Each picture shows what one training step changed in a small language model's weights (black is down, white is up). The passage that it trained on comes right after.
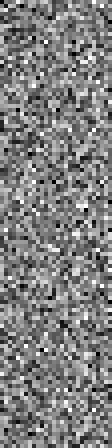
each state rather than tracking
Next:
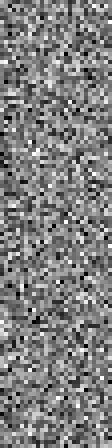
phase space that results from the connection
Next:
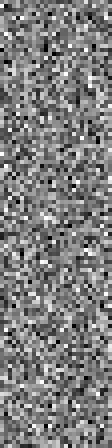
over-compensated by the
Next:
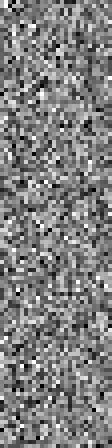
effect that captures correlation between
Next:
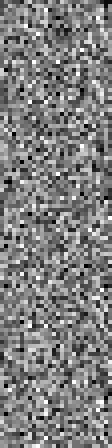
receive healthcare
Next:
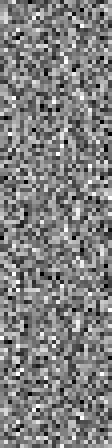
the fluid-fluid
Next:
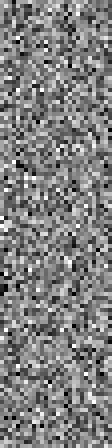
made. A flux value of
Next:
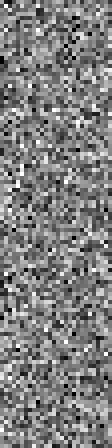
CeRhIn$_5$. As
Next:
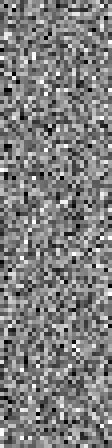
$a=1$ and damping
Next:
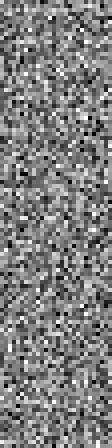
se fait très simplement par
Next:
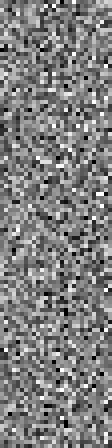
de computadoras en el
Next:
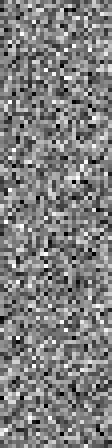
time $t^a$ to be the proper
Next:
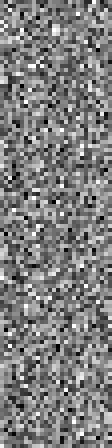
active at all correct replicas
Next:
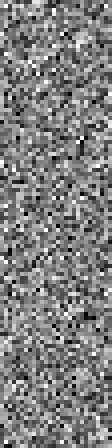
\;, \end{align} with the
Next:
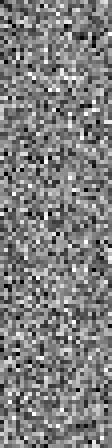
tizimlar avtomatik
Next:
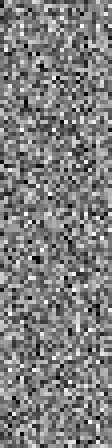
to the boundary of AdS
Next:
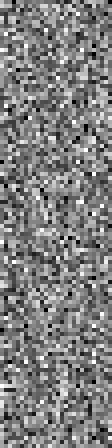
для определения
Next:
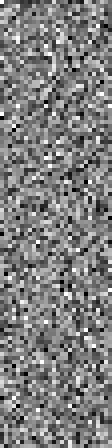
for a sample of thousand of
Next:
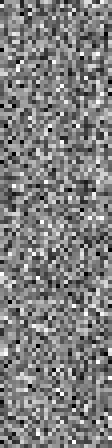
cuprates along a ``line of
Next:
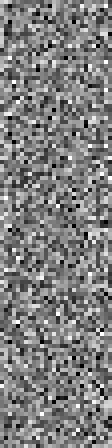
anisotropy is completely
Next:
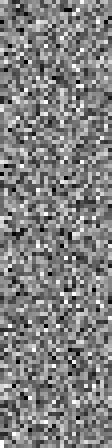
системы устранения
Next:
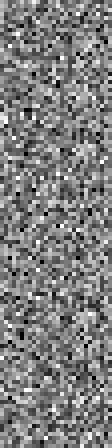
very closely with the experimentally
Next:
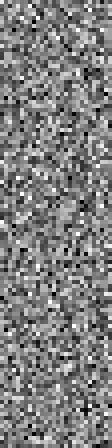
old ones that vanish.
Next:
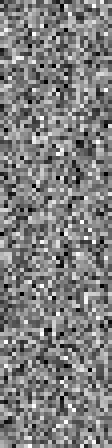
va siyosatchi John
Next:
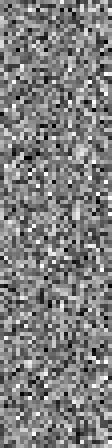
on the latency and, at the same
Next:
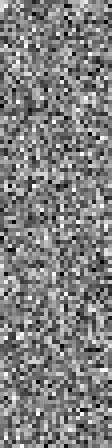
standard deviation level.
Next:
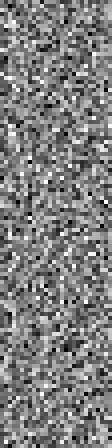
responsabilidade pela
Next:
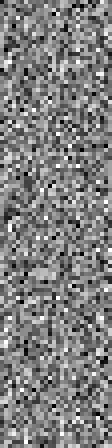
una pizza... que tenía
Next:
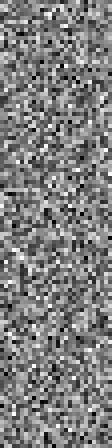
to show a P~Cygni
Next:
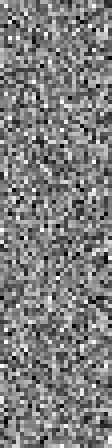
optimal objective value for
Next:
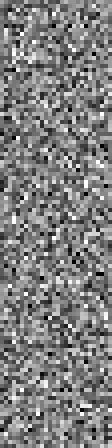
guaranteeing rights.
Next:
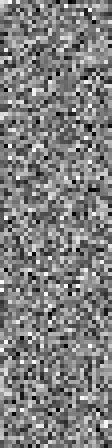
radiated power is retrieved by
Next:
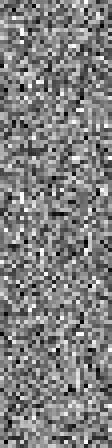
which is related with $W$
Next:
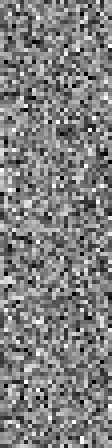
more than 50 \% compared to the
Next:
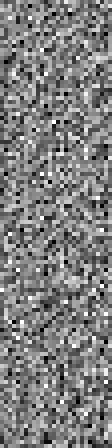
o diagnóstico mais
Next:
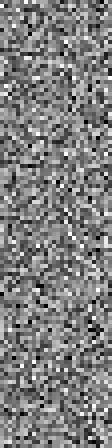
masses. Next, we
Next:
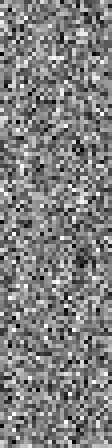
g'oyalariga xavf
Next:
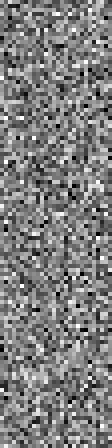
$ is defined as $\Theta
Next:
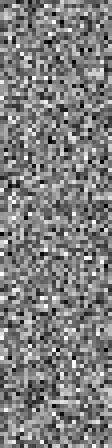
de artículos;
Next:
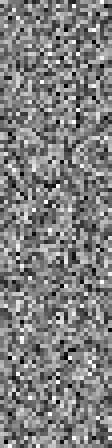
va uning faoliyatini
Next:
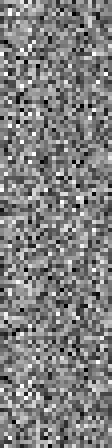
текстильной отрасли,
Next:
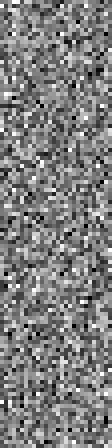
necesidad de investigaciones
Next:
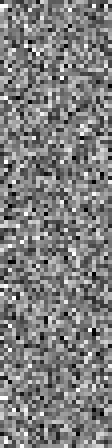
(рисунок 2).
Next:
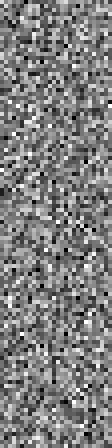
pode ser usado em ambiente
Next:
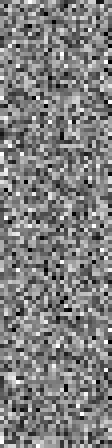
there are two types of XUV
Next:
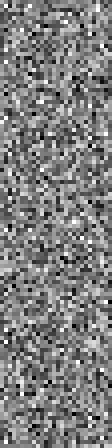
Niño in Mexico
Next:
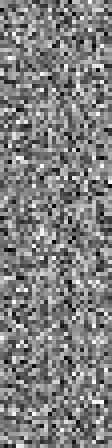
successful nuclear structure
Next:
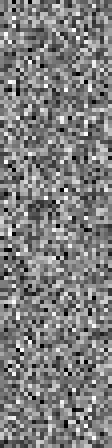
наблюдается в
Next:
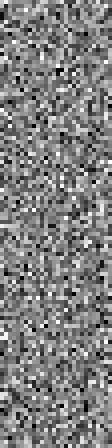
(similar!) problem [3].
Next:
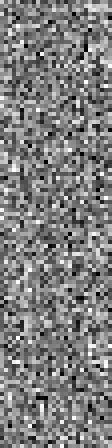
The performance of the proposed
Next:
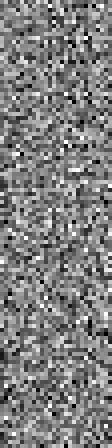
two midgap peaks in
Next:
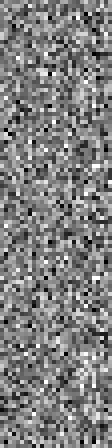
gacha ko'tarilishi
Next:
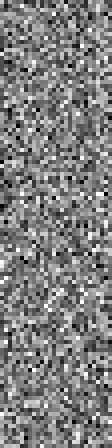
the path integral measure $d
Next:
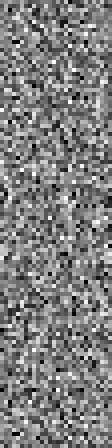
yapmalıyız ki
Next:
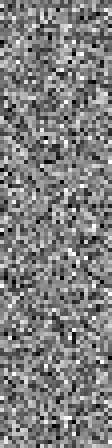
литературе начала
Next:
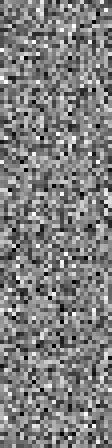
grupta yer alan markalar
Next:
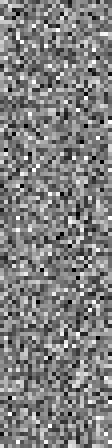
this formulation, we describe the
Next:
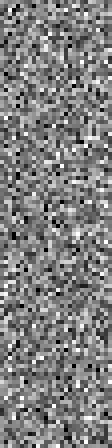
where the first step is to {\bf
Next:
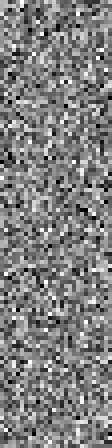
h$. In addition, the
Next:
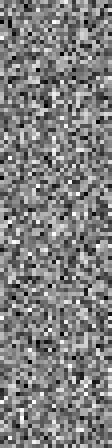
for accelerator applications is
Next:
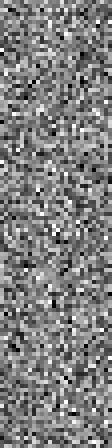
disruptions from it. Both
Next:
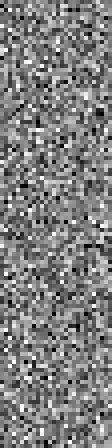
\\ \bottomrule
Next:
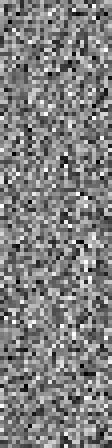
facilitates IT extraction,
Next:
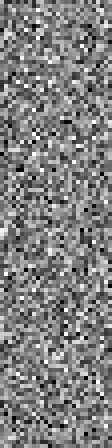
case the contamination admitted
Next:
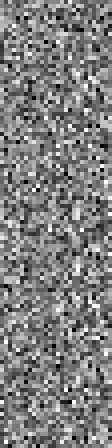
theoretically and numerically.
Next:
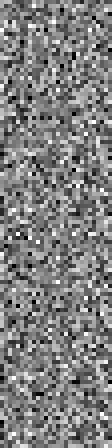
can be implemented electronically,
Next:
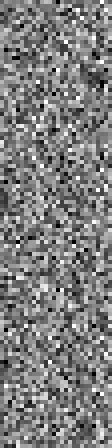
sustainable tourism
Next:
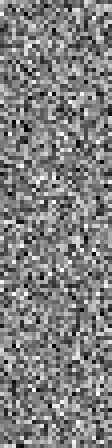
sweep was achieved by
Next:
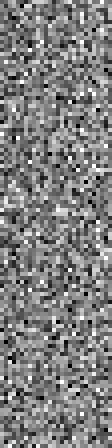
penting bagi aparatur
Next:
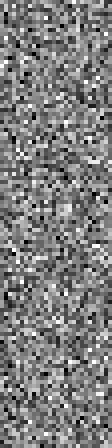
affect unique word
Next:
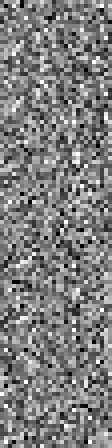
our formalism that the winding number
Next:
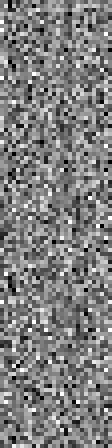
hole defects from 1 to 3.
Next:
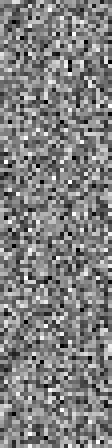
incident power, the
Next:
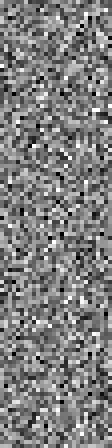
processos criminais das ações
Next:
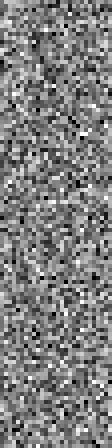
М.: Высшая
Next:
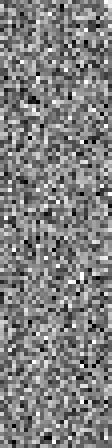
question. Cryptography
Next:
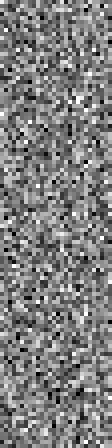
problem and we present a cache
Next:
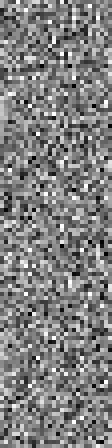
e.g. above equations
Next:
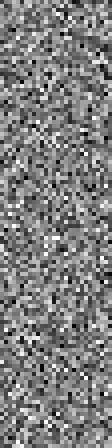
additional standing waves
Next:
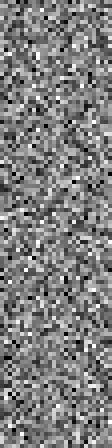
energy of the system. A finite
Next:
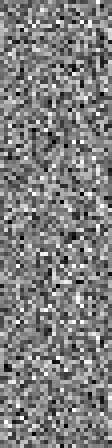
Kolophonen. An die
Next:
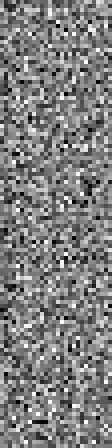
melting transition might be
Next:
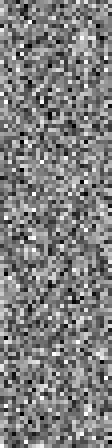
acesta. Conform lui Weiss
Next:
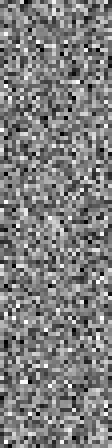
Lifshitz. *Course
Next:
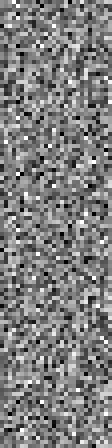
realizada uma análise
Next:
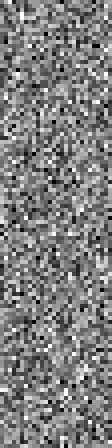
with unreliable access point
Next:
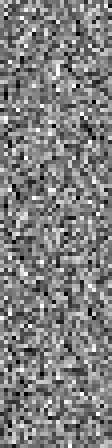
limit the QND nature of
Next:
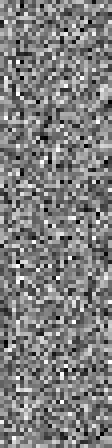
mismo se obtuvo que una
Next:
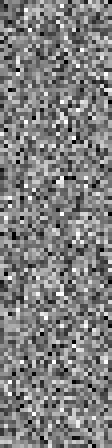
where $t$ (a tableau with
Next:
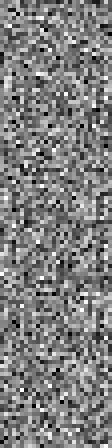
anunciar o lançamento
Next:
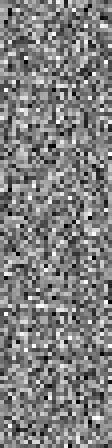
yields exactly 4 of the
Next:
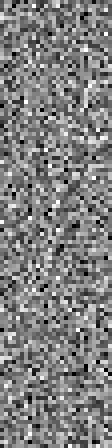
the leftmost panel of the
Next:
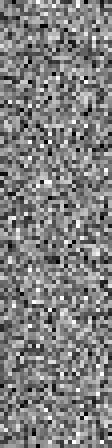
stützten, die dem
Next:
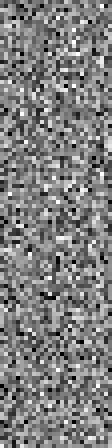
bingkisan timbal
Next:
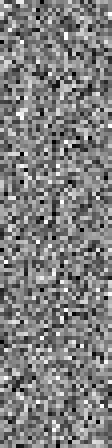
como uma mulher de baixa
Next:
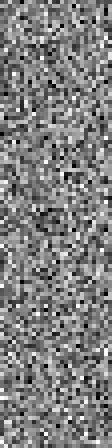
Românească pentru
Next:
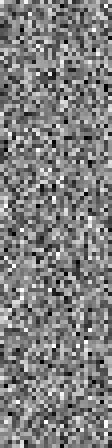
plus positron excess and the
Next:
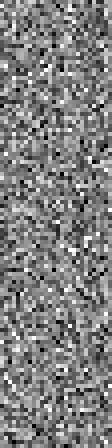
atividades cognitivas
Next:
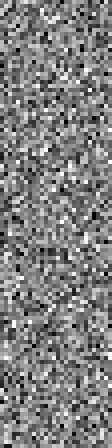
9 foram incluídos
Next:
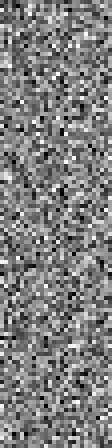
\bigg) \nonumber
